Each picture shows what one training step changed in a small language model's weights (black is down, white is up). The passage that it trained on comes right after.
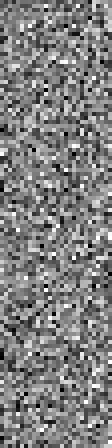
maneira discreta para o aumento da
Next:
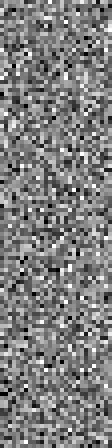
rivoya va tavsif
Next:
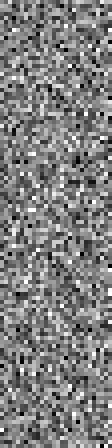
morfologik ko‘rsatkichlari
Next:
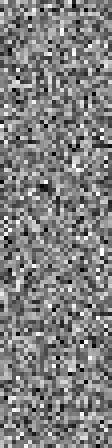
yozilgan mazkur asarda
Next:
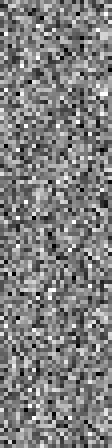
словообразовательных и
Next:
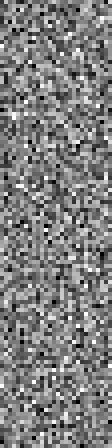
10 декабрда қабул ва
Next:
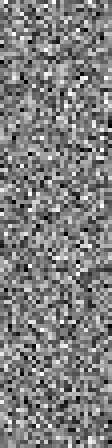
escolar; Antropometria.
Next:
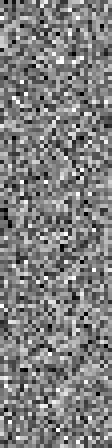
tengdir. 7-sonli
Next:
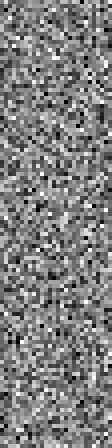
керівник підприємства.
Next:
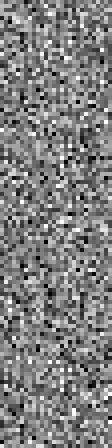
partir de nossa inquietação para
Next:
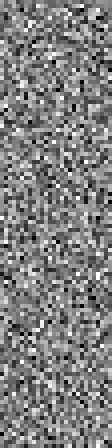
axborot muhitining salbiy
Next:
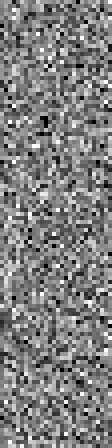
the New World Order*.
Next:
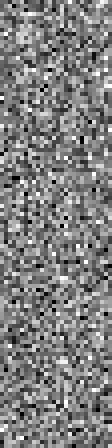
methoden kunnen worden
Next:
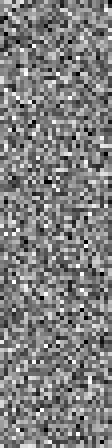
thoát khỏi
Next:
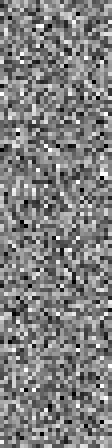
образованию. Наблюдая
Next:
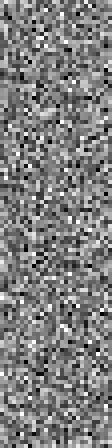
foydalanishning nazariy va amaliy asoslari
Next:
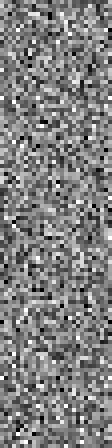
Költségek és
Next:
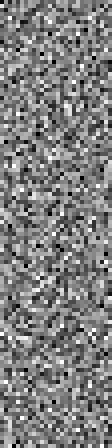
dijital medya sanatının
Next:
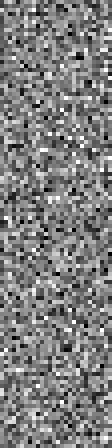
гніву чи фрустрації
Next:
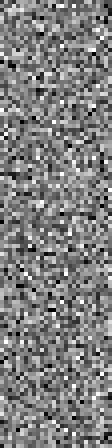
e inclusiva. Considerando a
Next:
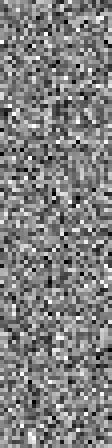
[°] Phase in Prozent
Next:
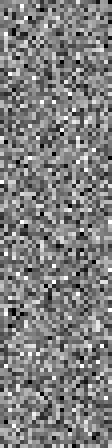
zijn. Voor de
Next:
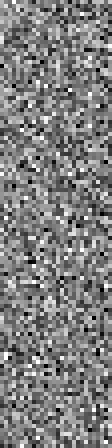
до проблеми зміни клімату
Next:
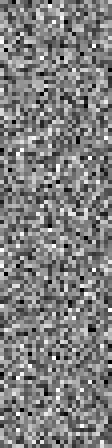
lesões, recuperação funcional em
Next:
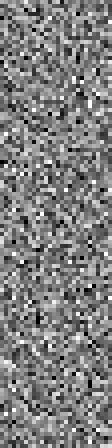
державного технологічного
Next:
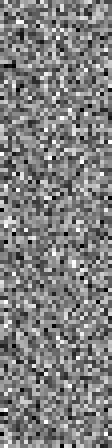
CHAVE: Arqueologia;
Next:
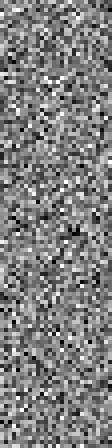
“Detecção e caracterização de
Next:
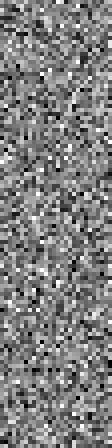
informes al proyecto que
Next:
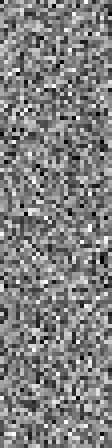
de los municipios Sucre o El
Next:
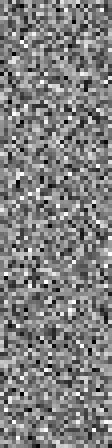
асинхронных переменных
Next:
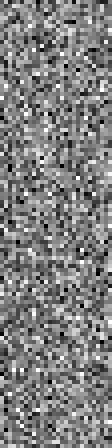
Ökobilanzierung (DIN
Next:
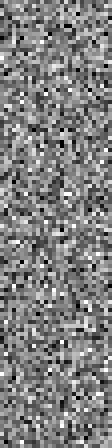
Норвегия 1,0
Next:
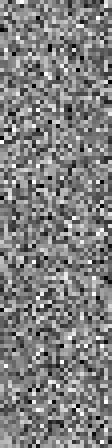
хімії. Знання
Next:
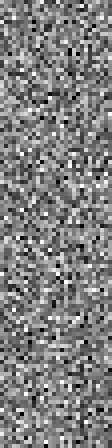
Ashtarxoniylar davrida davlat
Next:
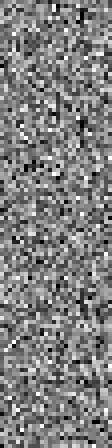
relevante, confiável e sustentável
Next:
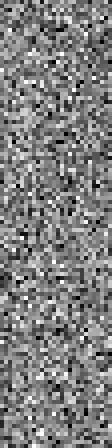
vakıf ve devlet
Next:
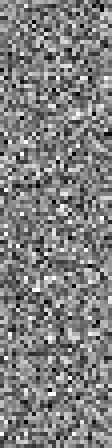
iqtisodiy xarajatlarni kamaytirish
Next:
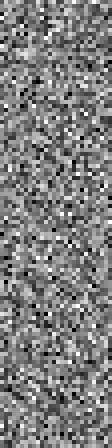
procure aux paysans des
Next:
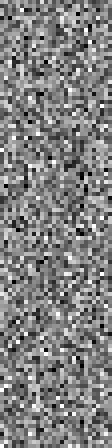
Ученый XXI
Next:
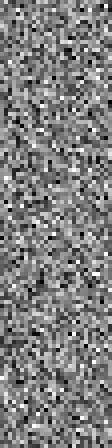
IT-kompaniyalar bilan
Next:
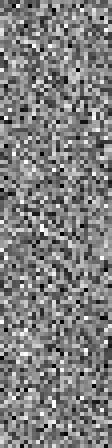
trabajo nos referimos en esta sección se
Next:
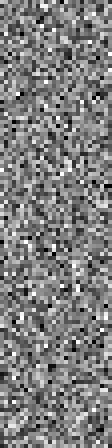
изобразительное искусство,
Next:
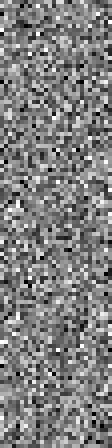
the light of the biblical
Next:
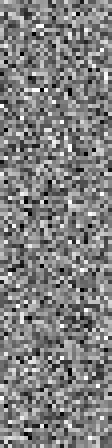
समावेश आहे.
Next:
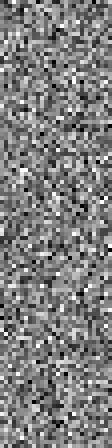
kuchli rivojlanadi. Hovuz,
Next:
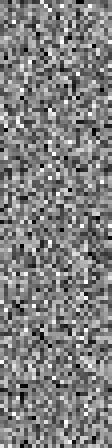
matnlar - ilmiy-ommabop
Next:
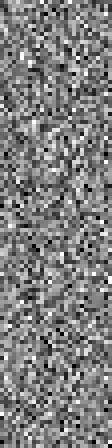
2006, mediante la tecnología
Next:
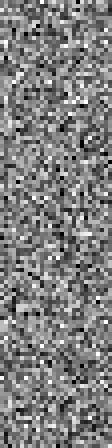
14 s. 3. Lapidus
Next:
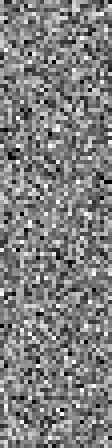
de un informe semestral y
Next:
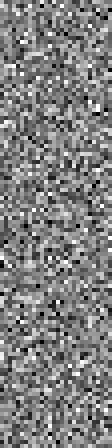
va talaba xulq madaniyatini
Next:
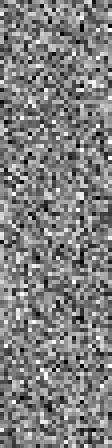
Katsaus eroaa
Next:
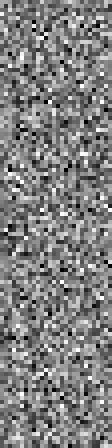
Tadqiqot davomida hududning
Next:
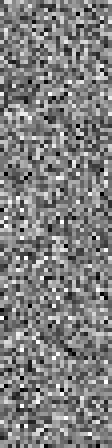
texnologiyalari kafedrası katta
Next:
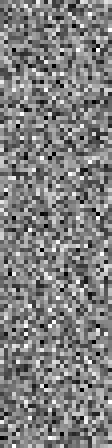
mocchi molli, / che prima
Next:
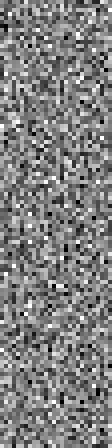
ce qui pose la question de son
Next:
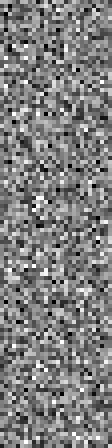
va takomillashishiga hissa
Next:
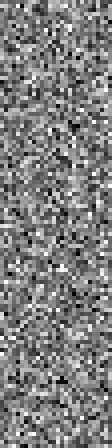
tizimidagi asosiy bo'lmagan
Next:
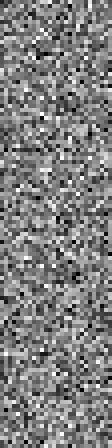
bag'ishlanadi. Bu obrazga
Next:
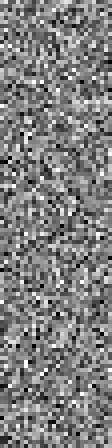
ventrículo derecho masa en
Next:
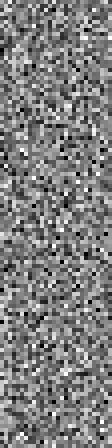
en Saqqara; y no
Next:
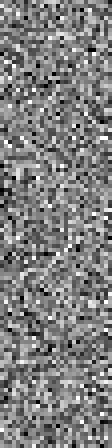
kaum eingesetzt werden. An
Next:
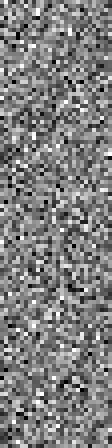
farms. Azerbaijan
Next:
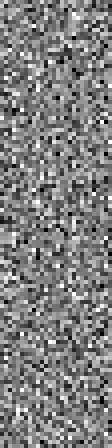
E REVISÃO DE
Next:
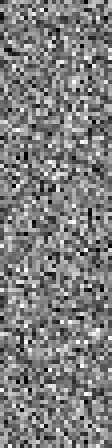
beriladi; unchalik ijodiy
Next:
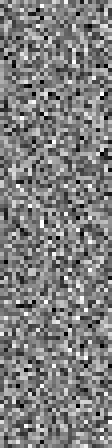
вимогам часу.
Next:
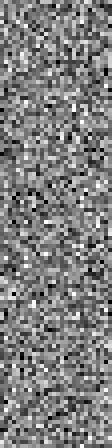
erkinliklari butun tizimining
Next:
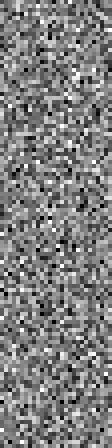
(RD06) elucida o
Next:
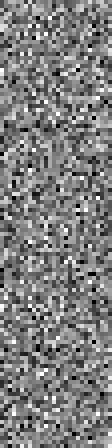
perspectiva corporeizada de la
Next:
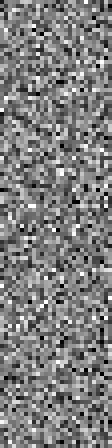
giá năng lực
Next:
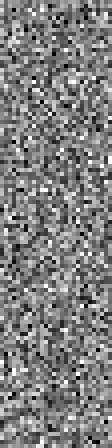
Teknologi-ITS memiliki
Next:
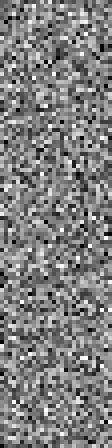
pele na base do pênis ou mesmo
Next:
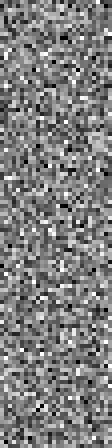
recursos materiais e os postos mais
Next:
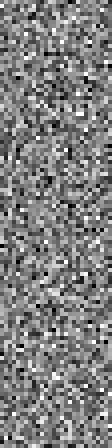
пед. наук. /М.М.
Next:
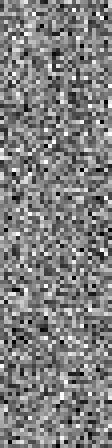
memoriam Początki
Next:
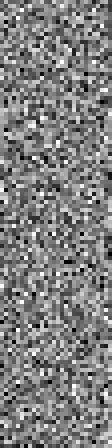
grandes consequências para população e
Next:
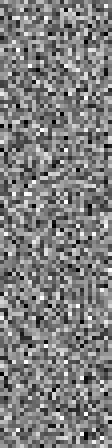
Соловійова, Л.І.,
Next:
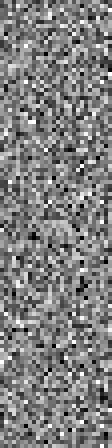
is voor de accountants een
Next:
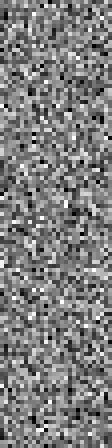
uchun 50gramm sovuq suv
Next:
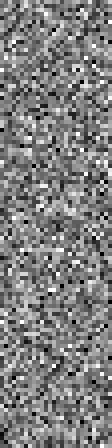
ham xalq yaratgan donolik
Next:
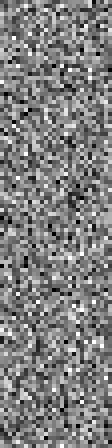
S., Bogaardt, M.
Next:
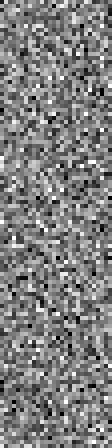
para o Brasil, de acordo
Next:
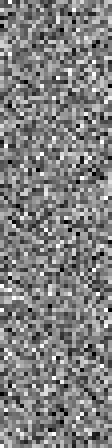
fani mazmunini takomillashtirish
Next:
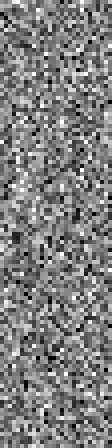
Миколи, (вокальний
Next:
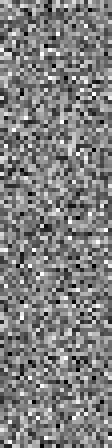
State Medical University Annaev
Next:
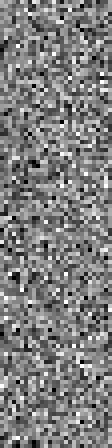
d'études à notre
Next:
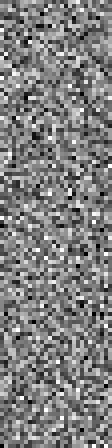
pacijenta koji se leči
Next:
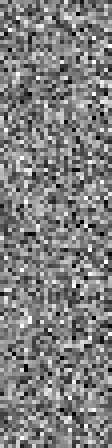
определить наиболее
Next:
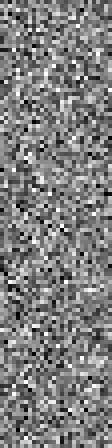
avlod muayyan davrda
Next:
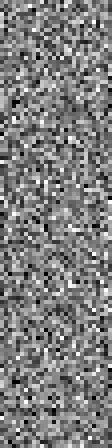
estas primeras etapas,
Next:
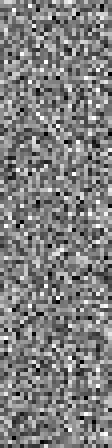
الصلة بينهما
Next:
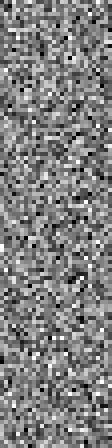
р. у зв'язку зі
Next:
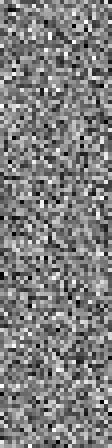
dan madu yang efektif untuk
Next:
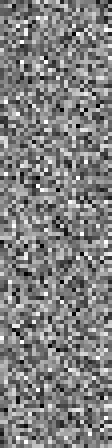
жиноятчилиги узига хос
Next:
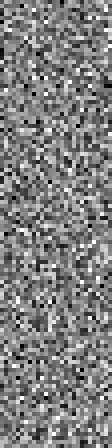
движения вверх, как в
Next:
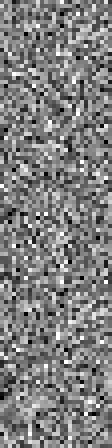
131 S. SchALVO
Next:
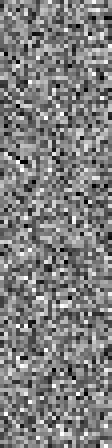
o'rgatish, ularni
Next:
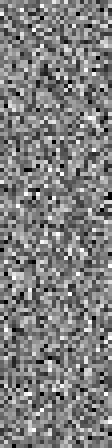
випадкових сигналів
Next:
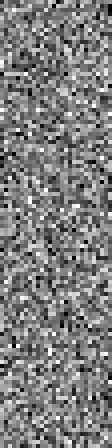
a construção coletiva do conhecimento e
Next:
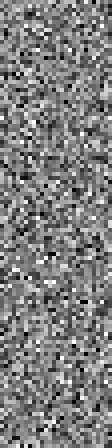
consistentes a lo largo del tiempo
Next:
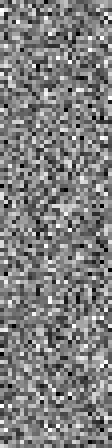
dapat menyelesaikan soal
